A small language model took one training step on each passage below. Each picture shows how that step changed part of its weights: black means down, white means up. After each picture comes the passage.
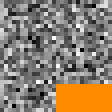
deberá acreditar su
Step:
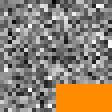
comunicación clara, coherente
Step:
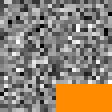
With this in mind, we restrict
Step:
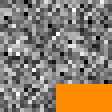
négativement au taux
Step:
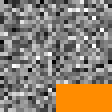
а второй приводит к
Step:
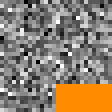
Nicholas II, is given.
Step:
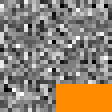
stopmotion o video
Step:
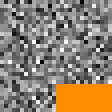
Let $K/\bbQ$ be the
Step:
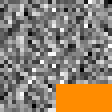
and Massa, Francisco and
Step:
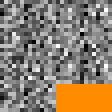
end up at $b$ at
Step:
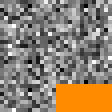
in the quaternion algebra $H_{%
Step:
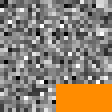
sendo que a “pichação”
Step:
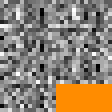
emerges as an essential strategy to
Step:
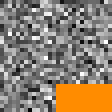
etishni o'rgatish
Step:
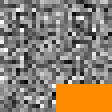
= h \quad \mbox{on
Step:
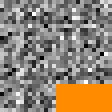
that an obstruction to the linearizability
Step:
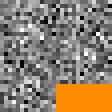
\\ \hline 2-torsion section &
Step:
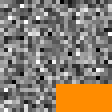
внаслідок роботи
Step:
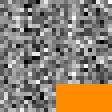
obtained by deleting the initial
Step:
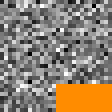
pesquisa foi possível visualizar
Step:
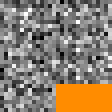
на 7 сутки после
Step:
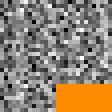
numbers with the usual order and for all
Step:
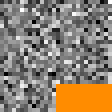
of Starch and Cellulose from
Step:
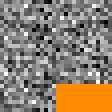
isomorphism $\cB^2\,\iso\,
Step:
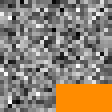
grupos subversivos:
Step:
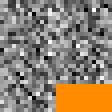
complement. Any homeomorphism between two
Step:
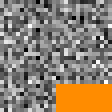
naturally identified. We can find an
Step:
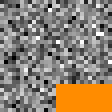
come una questione rilevante della
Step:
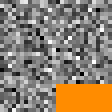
any point in $C \cap \Gamma
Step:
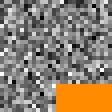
monomial $b$ belongs to
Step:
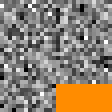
probability measures on $S$, we associate
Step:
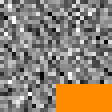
slight extension of the above lemma yields the
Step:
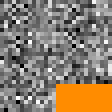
zamonaviy jahon ta'lim
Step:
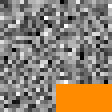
deformation gradient $\Ftensor$; this
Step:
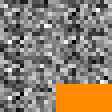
олиб киради.
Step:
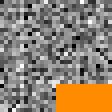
\end{equation} is exact for all
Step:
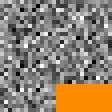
*Ticks Tick-borne
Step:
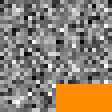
are at most 8 sets of the form
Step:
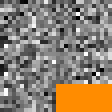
same $K$-theory we may conclude that
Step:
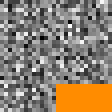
a random configuration is distributed as the sum
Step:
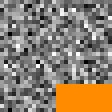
interest rates. In the following, under
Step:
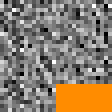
уся необхідна основна
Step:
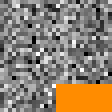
de ce nouveau cursus
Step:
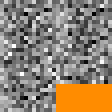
guna memperoleh informasi yang
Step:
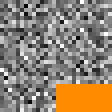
va mukammal texnik
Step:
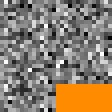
yangi bilimlar, yangi
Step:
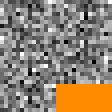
yillarda davlat byudjetiga
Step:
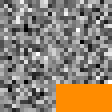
can be considered as geodesics of the
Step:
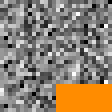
is the fundamental group of a torus then
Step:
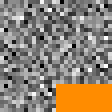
(\ref{irreg}), the proof of
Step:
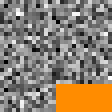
bits/s if successfully
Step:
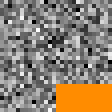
same time. \section{The groups and
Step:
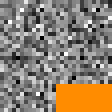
muitas vezes, fazendo os
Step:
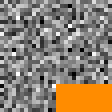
a large finite subset $F \subset
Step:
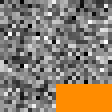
avlodni ilmga,
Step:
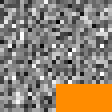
$ such that the equation $ L \psi
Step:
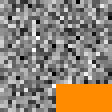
bajariladigan grafik
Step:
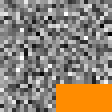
degrees of freedom beyond
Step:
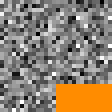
4. Boyko, I.
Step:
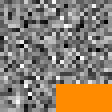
norm induced by the $\ell_{\infty}$
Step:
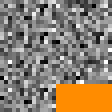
etnik tarkibida muhim
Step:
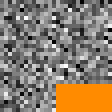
hamda buning asosida ko'rilayotgan
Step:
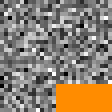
$\chi_y$-genus will be
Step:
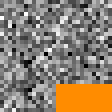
$d$ with $2$ invertible
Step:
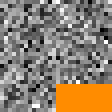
by the definition of $m$, it follows
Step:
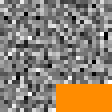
algebra operations were performed in the subspace of
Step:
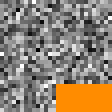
for Disease Control and
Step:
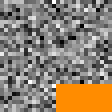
is given by \begin{align*}
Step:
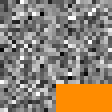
start with defining what we consider
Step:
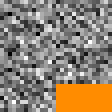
Muhammad Xorazmiy
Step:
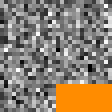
and only if there exists $w\in
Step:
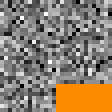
rol o‘ynaydi.
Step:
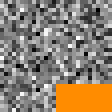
Papanicolau entre as
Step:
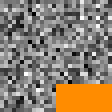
atípica; cuidado;
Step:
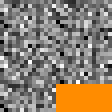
mexanizmlari orqali talabalarda
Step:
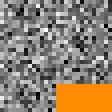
the two-class association scheme belonging
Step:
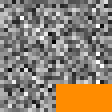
problema. Es vital que el
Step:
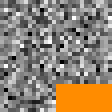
parts of its zeros up to height
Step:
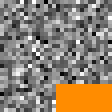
Further, we choose the weight function
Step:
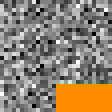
envolverá a manipulação
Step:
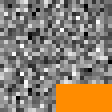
ei. Sentimentalii și
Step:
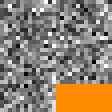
curricula according to Context,
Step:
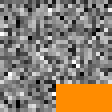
escritura) (Actividad
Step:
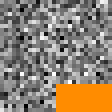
a positive even integer, and let~$f
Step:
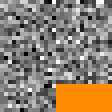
Section 5 of \cite{uy1},
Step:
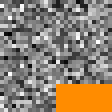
logra a través de la
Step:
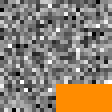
und Simmons [7].
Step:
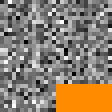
\tilde p_1 = -\tilde
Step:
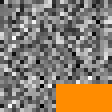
bir sistemaǵa keltirdi,
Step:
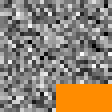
respective mass matrices.The dual
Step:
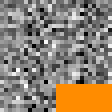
of the beam material triggers the
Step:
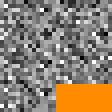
тадқиқот олиб
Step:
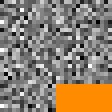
\left( \int_0^\infty
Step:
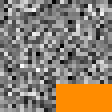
condensador del primer reactor
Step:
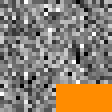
yoshlarga nisbatan
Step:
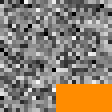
kodlar tizimida shakllantirilgan
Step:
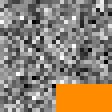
model. This eigenvalue determines the leading
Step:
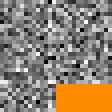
analysis becomes important to understand computational
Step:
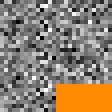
material utilizado nessa pesquisa,
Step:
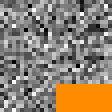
sieving, $14 \cdot
